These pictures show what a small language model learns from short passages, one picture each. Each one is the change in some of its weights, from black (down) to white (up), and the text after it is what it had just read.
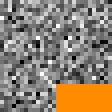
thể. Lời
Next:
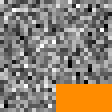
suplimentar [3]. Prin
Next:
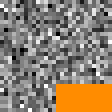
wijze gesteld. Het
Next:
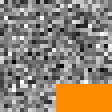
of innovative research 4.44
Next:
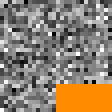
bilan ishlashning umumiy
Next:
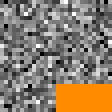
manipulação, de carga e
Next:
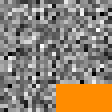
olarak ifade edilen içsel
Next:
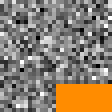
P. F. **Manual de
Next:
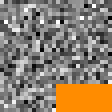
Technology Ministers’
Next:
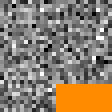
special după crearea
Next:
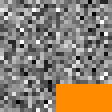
дидактические игры
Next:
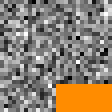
на преимущественно
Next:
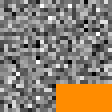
Artico. **Implicações
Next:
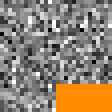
un obstacle à
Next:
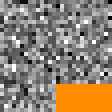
transporte rural e
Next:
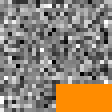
di Indonesia sangat
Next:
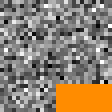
tiene el pueblo de
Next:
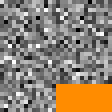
физиологических функций и
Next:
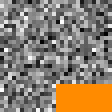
Penggunaan metode
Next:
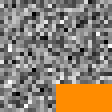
Pedagang Kaki Lima
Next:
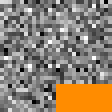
va uskunalarning paydo
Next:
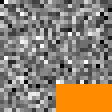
something evolves.
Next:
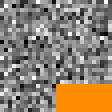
unfreedom in being:
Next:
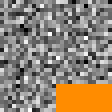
PBV, semakin
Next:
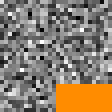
oid so‘zlar yoki
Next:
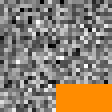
2) La Fontaine Il
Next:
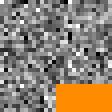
de manifiesto que el
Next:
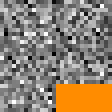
qilinishi bilan, ularni turli
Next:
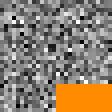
Christina, the mother
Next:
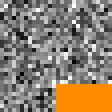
caracterizadas por influencias
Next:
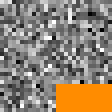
Management von Sportorganisationen
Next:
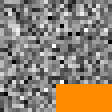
manifestasi awal,
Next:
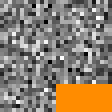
na dotychczasowym
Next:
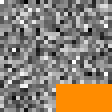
de l'espèce.
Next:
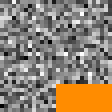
in teaching. *Educational
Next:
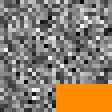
hyperplasia of the
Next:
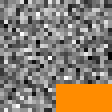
/ las estrelladas urnas
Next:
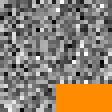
jurídica. La defensa
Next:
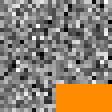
собственное субстанциональное
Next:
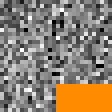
aloqalarning rivojlanishi,
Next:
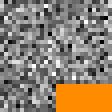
the fundamental and technical
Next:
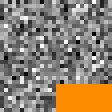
capacités. Quels sont donc
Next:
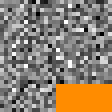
литературы). *in
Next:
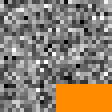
the basis of the study, the
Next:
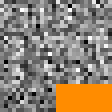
va chiqindilarni boshqarish
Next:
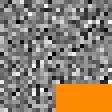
М. Мирзиёев.
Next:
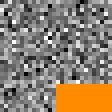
Г. Гребенщикова,
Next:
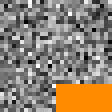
ishlarida zarur bo'ladigan
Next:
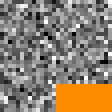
научных источников. В
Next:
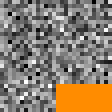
έρευνα στο
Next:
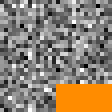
alocação de recursos. Diante
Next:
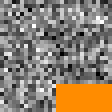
mumkin. Miya faoliyatidagi
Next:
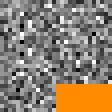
juga menjadi panutan
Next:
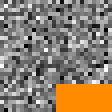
Ўзининг ўлчами
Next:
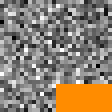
Gidaković et
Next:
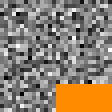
Além desta introdução, na
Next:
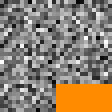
Vietnam, utilizând în
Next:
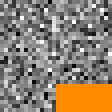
bolalar uchun muhimroq hisoblanadi.
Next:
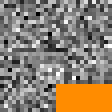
University Press, Roma 2019,
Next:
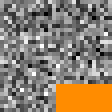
betonlar; o'zi
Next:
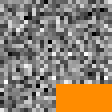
у их белорусских
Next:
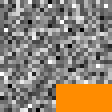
hacen los dramaturgos
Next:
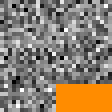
ihm das eine besondere
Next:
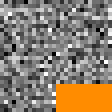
texnika termini,
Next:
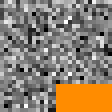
груп, пов'язана з
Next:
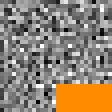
que decorre sobretudo do
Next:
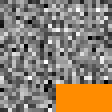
imkonini beradi. Tadqiqot
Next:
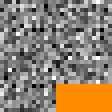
compreensão da realidade
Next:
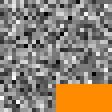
(досл. император),
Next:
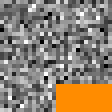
en las predicciones con un
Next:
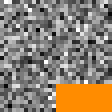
Shundan 680 nafari
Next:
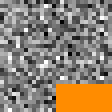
uning hayoti bilan bog'liq ijtimoiy
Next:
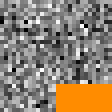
hoje é classificado
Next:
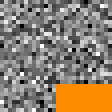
ini: Tabel 5.
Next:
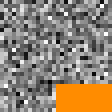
этилиши таъкидланди.
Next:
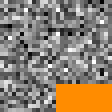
розглядає рухи в
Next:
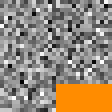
nomi bilan chop etilgan
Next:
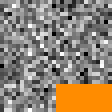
confiança. Figura 3:
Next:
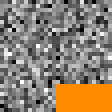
wil eigen vermogen
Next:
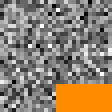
Хазора каби тепалар,
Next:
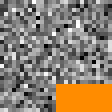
'readiness of a student
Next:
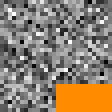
архитектура фанлари
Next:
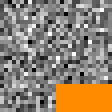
emotsiyasiga ta‘sir
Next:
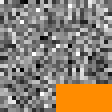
de ações de saúde nos diversos
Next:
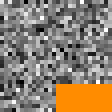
en ella la etiqueta
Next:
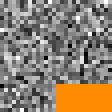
(2004) et de Monique
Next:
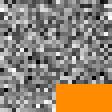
texnologiyalardan foydalanishda professional
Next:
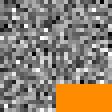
han considerado la Experiencia de
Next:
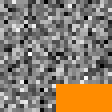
умов, максимально
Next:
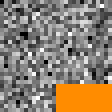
comment s'articulent ces
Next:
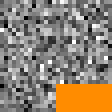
AKT vositalari
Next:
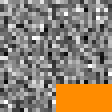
balki ularni jamiyatda
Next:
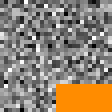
Kompozitor beshinchi
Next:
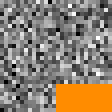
oshirilayotgan eksportni
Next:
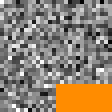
prestabilite și miza
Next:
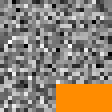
program "Makan Siang
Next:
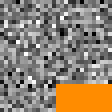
adoption of the new version
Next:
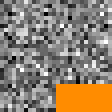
запрашивать информацию о
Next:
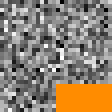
brasileiro foi excepcionalmente
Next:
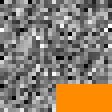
nouvel état. 4.
